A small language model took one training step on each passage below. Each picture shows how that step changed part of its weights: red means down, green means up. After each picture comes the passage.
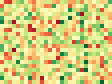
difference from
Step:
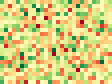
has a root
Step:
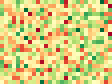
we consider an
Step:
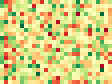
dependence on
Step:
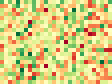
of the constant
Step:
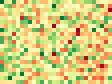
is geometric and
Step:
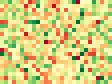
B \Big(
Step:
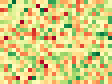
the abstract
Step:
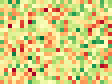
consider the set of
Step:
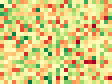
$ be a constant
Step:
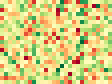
\varphi \colon
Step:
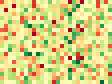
an endpoint
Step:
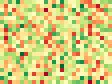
all of its
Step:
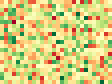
order difference
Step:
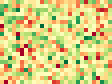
the range and
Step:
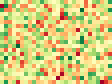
imply that
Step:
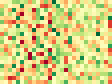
statement similar
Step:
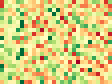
and polynomials.
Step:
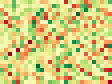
will assume the
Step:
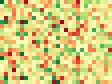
This approach is
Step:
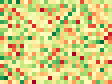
group of models
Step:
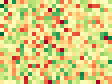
We also note
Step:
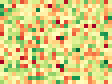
P$ be the
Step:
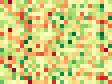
we derive new
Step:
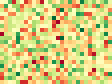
\Omega$ by
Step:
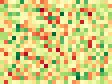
boundary relations by
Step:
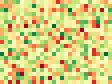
of commutative
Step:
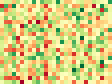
obtain that the
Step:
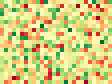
distribution, and
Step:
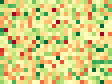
gap between the
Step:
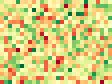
the integral
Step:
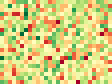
map between the associated
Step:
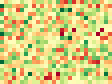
errors introduced
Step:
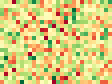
in the system has
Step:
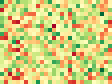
proof based on
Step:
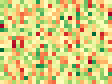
recent work
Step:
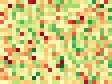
the assumptions
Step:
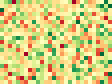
remind the
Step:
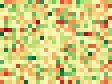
eigenvectors have
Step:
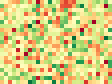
in the first section
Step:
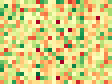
being that now
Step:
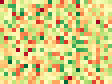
the traction in
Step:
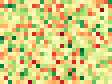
and independent from
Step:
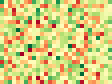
is that what
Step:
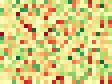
using a similar
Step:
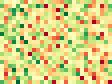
phase :
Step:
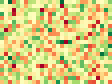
eigenvalues of
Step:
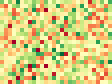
of the second
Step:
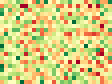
and approximate,
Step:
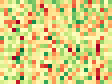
the number of
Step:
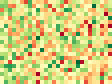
reader will
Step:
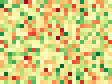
\subset V
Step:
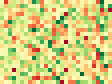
regular conformal
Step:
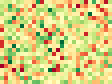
coordinates and
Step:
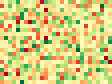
where the boundary
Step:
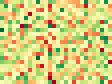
of dynamic
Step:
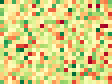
constant) but also
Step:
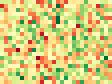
the two other
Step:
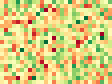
the probability
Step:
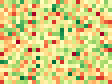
which continue to
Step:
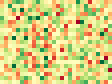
with soft
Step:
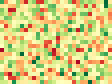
formula for AS
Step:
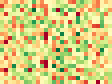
$p$ large
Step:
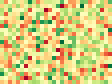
have now the following
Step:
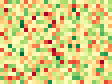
it for all
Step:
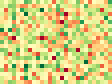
than those of
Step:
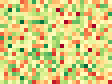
to $N$
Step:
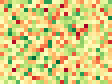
transform when the
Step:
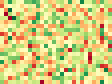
il est
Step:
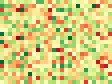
have been introduced
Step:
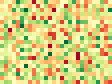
implicit with
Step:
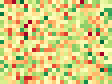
operations, in
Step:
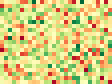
en $a$
